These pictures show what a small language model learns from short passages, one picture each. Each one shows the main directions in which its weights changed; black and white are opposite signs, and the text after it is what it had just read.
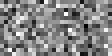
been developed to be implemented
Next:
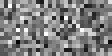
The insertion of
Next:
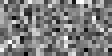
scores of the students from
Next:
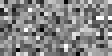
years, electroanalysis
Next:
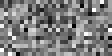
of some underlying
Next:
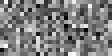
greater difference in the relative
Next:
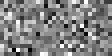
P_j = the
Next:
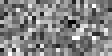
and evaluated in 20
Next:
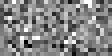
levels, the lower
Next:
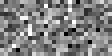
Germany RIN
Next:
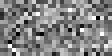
the increase of fuel
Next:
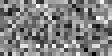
mining of dense
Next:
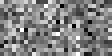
oil, gas,
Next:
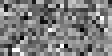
future energy system to meet
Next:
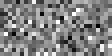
examine how Human
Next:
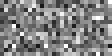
triangle are equal to
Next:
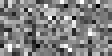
narratives of
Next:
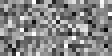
introduction potential and in
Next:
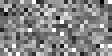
uncommon event
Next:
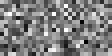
accept the socialist
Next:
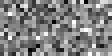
cost, as they directly
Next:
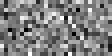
Case Studies
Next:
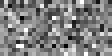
433 numerical experiments
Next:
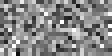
but could you help
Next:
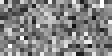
at sink and
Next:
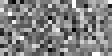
perform endoscopy
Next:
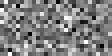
combination of descriptive
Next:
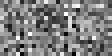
as sand and
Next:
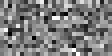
The authors declare
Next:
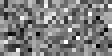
Carlo Simulation
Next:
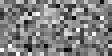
the platform ecosystem. This
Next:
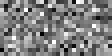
assuming other variables are
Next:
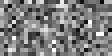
young people. The
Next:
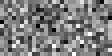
from each of its input
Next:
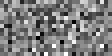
as input the list of
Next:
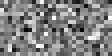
weekly income
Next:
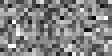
breakdown of
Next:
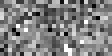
the barriers to
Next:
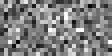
system leads to super
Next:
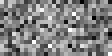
of *L.
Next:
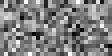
Preliminary results
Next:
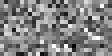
is controlled through the
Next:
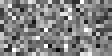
not have been necessary,
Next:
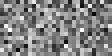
also define the
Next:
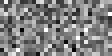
coverage in the
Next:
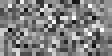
que los
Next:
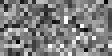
environment to form a
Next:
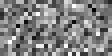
the required inclusion
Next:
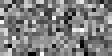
scientific studies suggest that
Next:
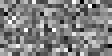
advanced stages
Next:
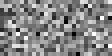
amplitude of
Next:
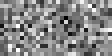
they work, if in
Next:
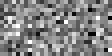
tools used for online interaction
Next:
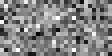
by Otto
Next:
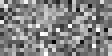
by Lobite
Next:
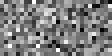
productivity and growth in
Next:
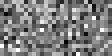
chemical and morphological
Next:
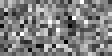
of professional competence are
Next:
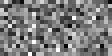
women access timely support
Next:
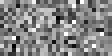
that physical exercise
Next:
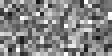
Evolution of the
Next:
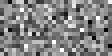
cultural y natural -
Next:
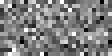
not perceive the
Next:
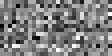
– for all c,
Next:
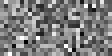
is calculated in the
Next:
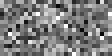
the normal vector
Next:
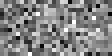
the two indices
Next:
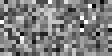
to order are also done
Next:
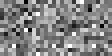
the prey species increase
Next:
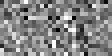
- [Cormen
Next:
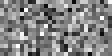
title dots
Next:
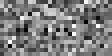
a review will serve
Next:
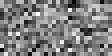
the narrower
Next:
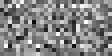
membrane having
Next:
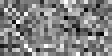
different programs is another
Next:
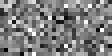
present study, we proposed
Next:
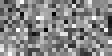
less trying:
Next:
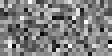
birth weights
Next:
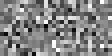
De Vuyst
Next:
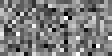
high, suggesting a
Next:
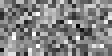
the manufacture of
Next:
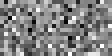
have been shown to be
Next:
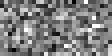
an average temperature of
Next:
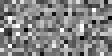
tools shearing edges
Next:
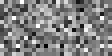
in the Social Sciences
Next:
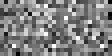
strict demands Figure
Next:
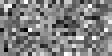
following: - The
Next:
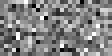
collaborate with other
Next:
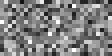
respective social groups such
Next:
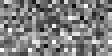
may be included in this
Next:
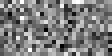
IM and PM
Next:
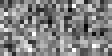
of the teaching methods that
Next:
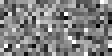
and came to the
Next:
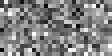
blend of various machine
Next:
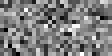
weld line surface in
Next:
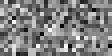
show the bad
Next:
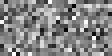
to invest more not only
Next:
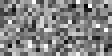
recognized as one of
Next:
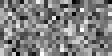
M_h is the
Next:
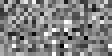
distributed. The model
